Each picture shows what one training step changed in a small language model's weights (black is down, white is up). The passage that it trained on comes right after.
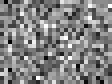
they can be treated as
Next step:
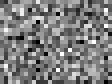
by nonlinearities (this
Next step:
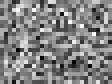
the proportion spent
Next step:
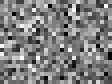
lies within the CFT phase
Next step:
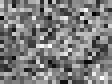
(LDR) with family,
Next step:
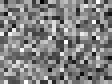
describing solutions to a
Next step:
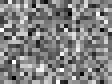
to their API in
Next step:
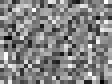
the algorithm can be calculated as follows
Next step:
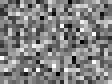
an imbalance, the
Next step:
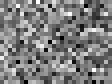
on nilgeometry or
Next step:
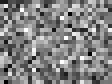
a degree 2 expanding
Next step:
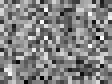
of the integrand,
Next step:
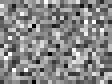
glassy phase by crossing
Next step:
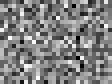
candidate locations using spatial
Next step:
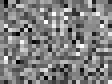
These source fields are not pointwise
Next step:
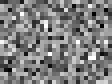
final model weights, but they
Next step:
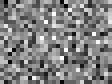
These are expected to form from
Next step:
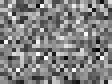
to be idiopathic,
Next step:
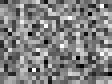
involving binomial prediction
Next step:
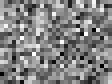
tested in overall two
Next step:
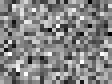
their physical mass. For the
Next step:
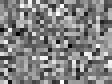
which describes the interactions among
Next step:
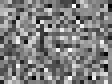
is the indicative of increasing
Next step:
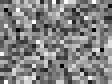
acyclic. In the
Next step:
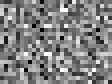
or exogenous factors,
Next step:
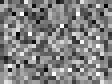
had red blood cells
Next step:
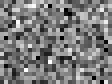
$l_t$ and
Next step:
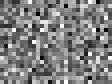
one deduces that $$
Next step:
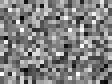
\lz \exists x
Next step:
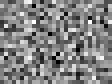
grew from mistrust between
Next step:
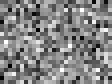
right-hand side of
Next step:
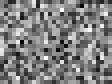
2.2 The cocycle
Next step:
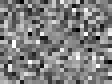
process\footnote{The system
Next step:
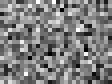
ascending order.
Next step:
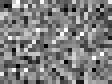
Bates \noindent Department of
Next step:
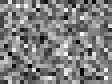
to study on their physical property and
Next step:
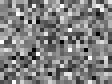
inadequate model. If
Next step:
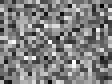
being 4.9% and
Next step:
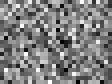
from Theorem 4.1 in
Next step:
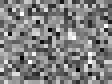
by changing the solvent
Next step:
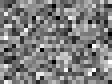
Management Engineering,
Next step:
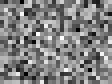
shape the course of the data
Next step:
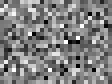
and it will serve as a
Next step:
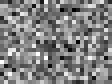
silence" has effectively
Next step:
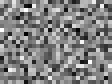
conjugation and the fact
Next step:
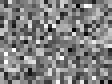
holds for some (random)
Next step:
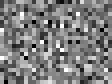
diaplacement and
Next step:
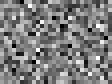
model for users with a clear
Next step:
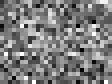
obtain an illustration of the solution
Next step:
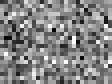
so we can use it as a
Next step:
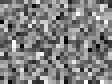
equal minority parties,
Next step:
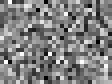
to spectrally resolve the
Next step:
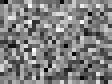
basis of the fact that the following
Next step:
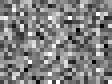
its background is greater than the
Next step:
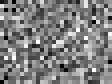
space even at relatively low resolution
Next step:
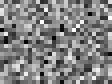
of terms, based on the
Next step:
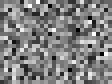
quarks ($m_q
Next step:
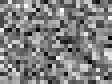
to maximize the number of
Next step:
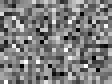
PDB file is used
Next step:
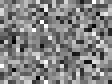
of square, F =
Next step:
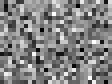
There is a positive-dimensional affine
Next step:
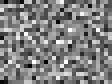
compared to \LCDM\
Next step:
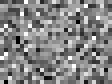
performance of students exposed to
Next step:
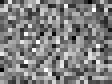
profiles show the same
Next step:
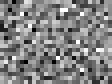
total claim amount. For
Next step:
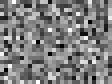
DL -> PD
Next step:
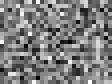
on galaxies in the simulation.
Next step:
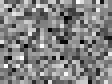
in theoretical frameworks,
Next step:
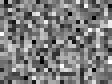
One notes that even at the
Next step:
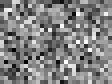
material from hardwood
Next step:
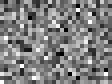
explore how the proper motions
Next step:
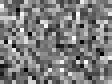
strategy was employed involving
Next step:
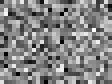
realize that second guessing
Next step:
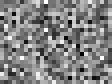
Black bar = 100
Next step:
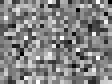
the Jordan homomorphisms
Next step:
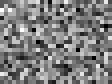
and Wolf numbers W in
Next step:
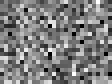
we have derived the average energy
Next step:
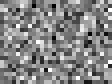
found fungi can be considered
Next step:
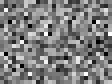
is attracting for
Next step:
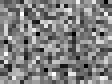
datasets are standard and practical
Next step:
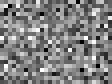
and charges ("+"
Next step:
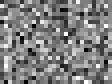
activated platelet
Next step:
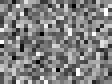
new construction of an MV
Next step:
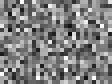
all moving bodies to
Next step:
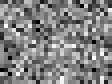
graphene that is weakly
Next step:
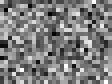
am deeply grateful
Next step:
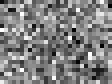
concentrate my attention on
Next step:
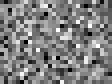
taken in residue class ring
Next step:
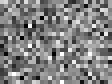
is ambiguous.
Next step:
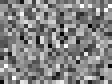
again crucially dependent
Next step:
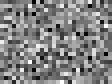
pain-free workers
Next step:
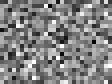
derivation, then $\Phi$
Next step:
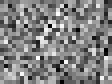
we split the data samples
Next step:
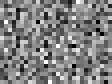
has been used for the determination
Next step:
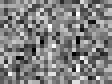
dataset. video is
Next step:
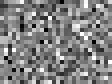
over $\tX$ may not
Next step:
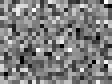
the results of their replication
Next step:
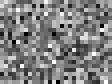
\label{C1} The
